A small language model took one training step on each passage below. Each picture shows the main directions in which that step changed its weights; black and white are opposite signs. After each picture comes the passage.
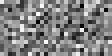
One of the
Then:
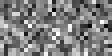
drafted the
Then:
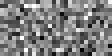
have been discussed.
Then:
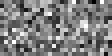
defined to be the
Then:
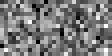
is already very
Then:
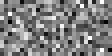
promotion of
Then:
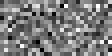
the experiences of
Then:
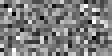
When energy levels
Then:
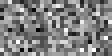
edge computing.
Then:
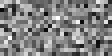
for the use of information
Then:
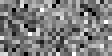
In December
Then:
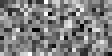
reduced to two
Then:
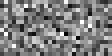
parameter. In the
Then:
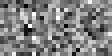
imaginary part
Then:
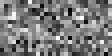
and reaching
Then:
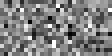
considerable implications
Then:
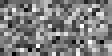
in our study was considered
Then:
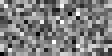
these concerns
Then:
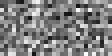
``It would
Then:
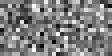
is assumed that without
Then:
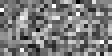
explicitly of
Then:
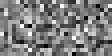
example, in the
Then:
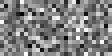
Duration of the
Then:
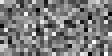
estimators solve an
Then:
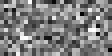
either support or
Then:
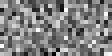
there are $R$
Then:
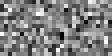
optimize CSR
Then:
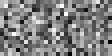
products showed
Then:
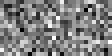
Libya is
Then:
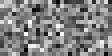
by itself does not
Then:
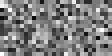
for Theoretical
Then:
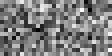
helping students
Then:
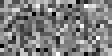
the theory is general
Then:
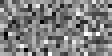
all cases the density
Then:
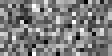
is determined by the
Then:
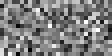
feedback on
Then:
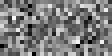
endows with
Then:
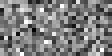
systems, and two
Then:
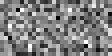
the good quality
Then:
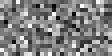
not exceeding
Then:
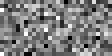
shows that states
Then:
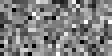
radial locations for
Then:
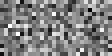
There are many different
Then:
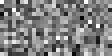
of rapid
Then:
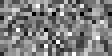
the phases that
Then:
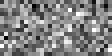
can be placed
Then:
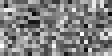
the chromatic
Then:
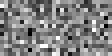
are fixed in the
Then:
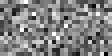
the order of reaction
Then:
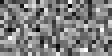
considered as a mean to
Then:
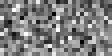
step for secure
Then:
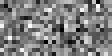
discovery of
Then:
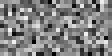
and the median.
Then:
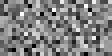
basic idea
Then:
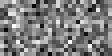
were checked
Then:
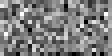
relationship between current,
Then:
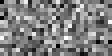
Evaluating the
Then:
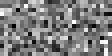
the exponential
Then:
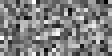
and quantitative
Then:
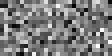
showed that the
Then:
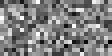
Bosnia and
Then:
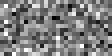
can enhance the
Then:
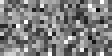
is thus a 3
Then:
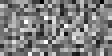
angles of the
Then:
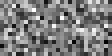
surrounding the
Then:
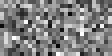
of the distribution around
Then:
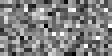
This paper presents an
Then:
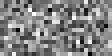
the perturbative
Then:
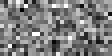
the interdependency
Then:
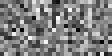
speed of
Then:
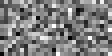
red triangle
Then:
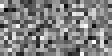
x)\right) =
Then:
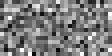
the patient was
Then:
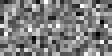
to the number of
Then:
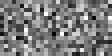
located at the
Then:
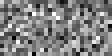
the proposed model for
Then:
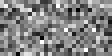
such as training
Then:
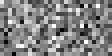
field formulation for
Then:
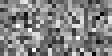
pairing may be
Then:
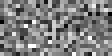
the LLM
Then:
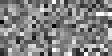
apply pca
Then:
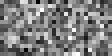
A series of
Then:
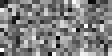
for a way to
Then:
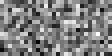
a single point of
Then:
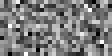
The response when
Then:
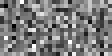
would cause more
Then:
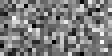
a person or
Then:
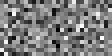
DV implementations
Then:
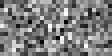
ones available on
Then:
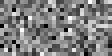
(3) complete
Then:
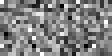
In the following, we
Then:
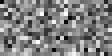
A new western
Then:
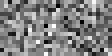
$g$ we
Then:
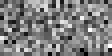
night to be
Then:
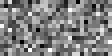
But in the present
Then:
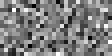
st].$$ In this
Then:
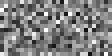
to an almost
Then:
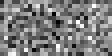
the framework was
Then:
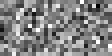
{\sl Gas
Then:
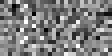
pc. The
